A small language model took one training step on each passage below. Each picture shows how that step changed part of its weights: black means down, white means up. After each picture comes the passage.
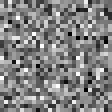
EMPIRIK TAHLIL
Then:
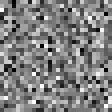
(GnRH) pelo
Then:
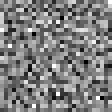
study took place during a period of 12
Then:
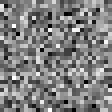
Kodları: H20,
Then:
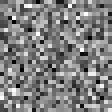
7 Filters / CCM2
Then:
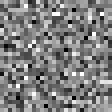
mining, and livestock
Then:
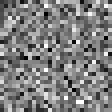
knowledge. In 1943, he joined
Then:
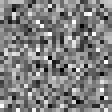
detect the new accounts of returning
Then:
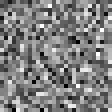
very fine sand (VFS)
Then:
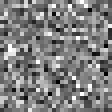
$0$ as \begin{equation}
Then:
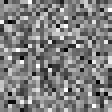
ahamiyati va uning
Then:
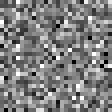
shipped to Japan).
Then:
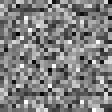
this paper, this approach proves to be
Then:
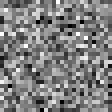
is the Dzyaloshinskii
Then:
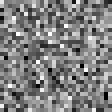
a organização em que trabalha
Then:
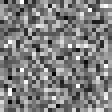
policy and measures in education, institutions,
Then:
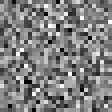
medical applications is not new in the literature
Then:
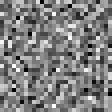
Figure 2. Throughput vs
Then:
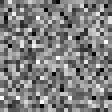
compared with Earth or Mars,
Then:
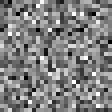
because of its emphasis on share
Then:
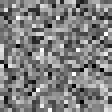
and red represent points on approximated functions
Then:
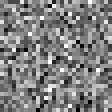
müharibə boyunca
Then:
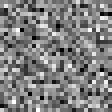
differs from a formula in that it
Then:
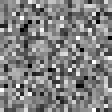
project to set up ERP in a small
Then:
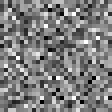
definito dalla legge
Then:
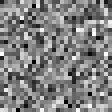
{journal} {Phys. Rev.
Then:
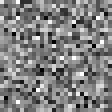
and then the modified GSO algorithm is
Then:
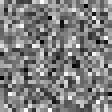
local environment both in clusters and in low density
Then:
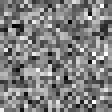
Bengal, Orissa,
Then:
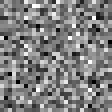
and other low-resource settings:
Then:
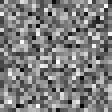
This paper presents an overview of the main
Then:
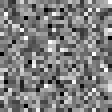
de tomar la medicación? -
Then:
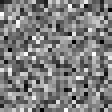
shells. The overall efficiency depends on
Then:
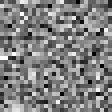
oxygen layer bridging the
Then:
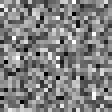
Not only that, all the observed transitions
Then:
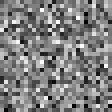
Testemitanu" State University
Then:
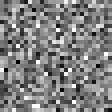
for by the line-of-sight velocity
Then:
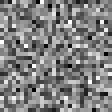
be locked into copyright's
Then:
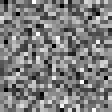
relevant information. The questions used for
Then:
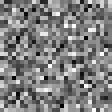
detected close to the current bounds,
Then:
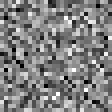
XAS fingerprints. The different
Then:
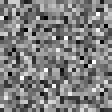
and appropriate insights (Peters
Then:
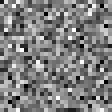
shortly, this lower level of agreement for
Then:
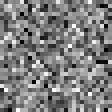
los centros penitenciarios se
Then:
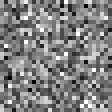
terjal. Tabel 4.
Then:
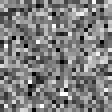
non-compliance risks are
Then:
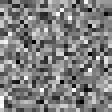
na Ciemniak i trasie
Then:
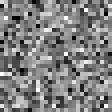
The second component is an overall envelope defined
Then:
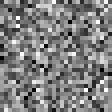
one of the constraints, i.e.,
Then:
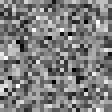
region, where the best performance of the solar
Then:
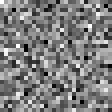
of volunteer which considered as motivation
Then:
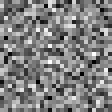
CBD debe ser complementada con
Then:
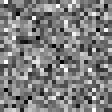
numbers. Usually, this approach is
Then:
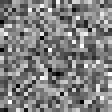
most existing FPGA-based
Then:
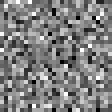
critical emergency patients (red
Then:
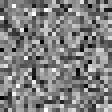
clays enhances the composite properties,
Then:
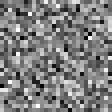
group, team, department or
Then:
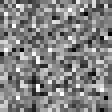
{author} {\bibfnamefont {Y.}~\bibnamefont
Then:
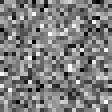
van de emissie. -
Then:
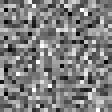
of the one- and three-photon
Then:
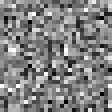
comparing our result to the approximate numerical
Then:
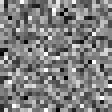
electric field vector, and the indices
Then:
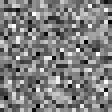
represents pre-training scores,
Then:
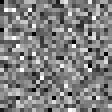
48 hours before boarding the
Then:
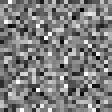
vers la synchronisation et la
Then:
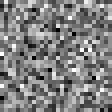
Related Variations Rishika
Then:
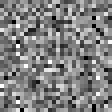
no distinct power law behaviour has
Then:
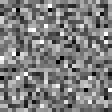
close proximity to the host
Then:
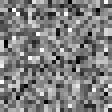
on multiple lattice spacings. In the
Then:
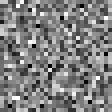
tillar o‘qitish
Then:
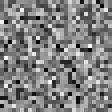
where $N_{sig\mu}$
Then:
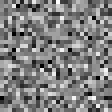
\end{array}\right] =A
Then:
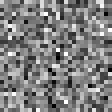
relation to different variations that share the same
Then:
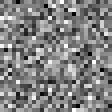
in Section 5, and finally conclude
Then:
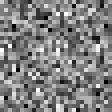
from openly seeking help. An
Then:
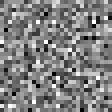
due to their lack of attention to
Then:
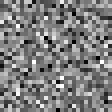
at $z=3$ than that of previous
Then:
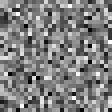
tikuv mashinasidan
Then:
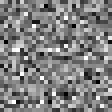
nazardan "ommaviy
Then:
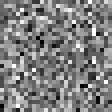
motion} The first methodology consists in
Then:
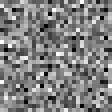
shaxslar yoki oilalar
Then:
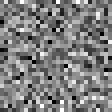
question This paper is only concerns with
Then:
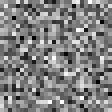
August 27. In any case,
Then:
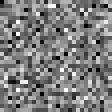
кредиторів лише в тому
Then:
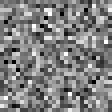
been associated with a high rate of failure
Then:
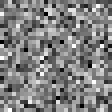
below those atained from high temperature
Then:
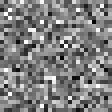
para iniciar o processo do
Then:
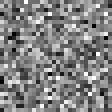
superconducting pairing potential $\Delta$,
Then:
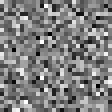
Twitter Financial
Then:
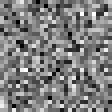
вошло огромное
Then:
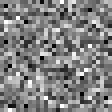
that we only considered the shadow
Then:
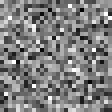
Rancane et al. 2014).
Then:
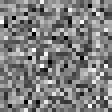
samples in each leaf of 10, and using
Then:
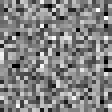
300 li masofada kichik An
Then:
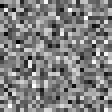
the entire Space-time
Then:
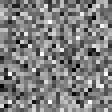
enzymatic activity during freezing.
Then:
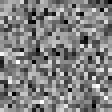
yazyku studentov
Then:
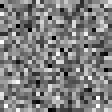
cancel the repulsive force
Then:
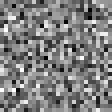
$\vec{R}$ is the coordinates
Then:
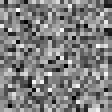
validation, and writing – review &
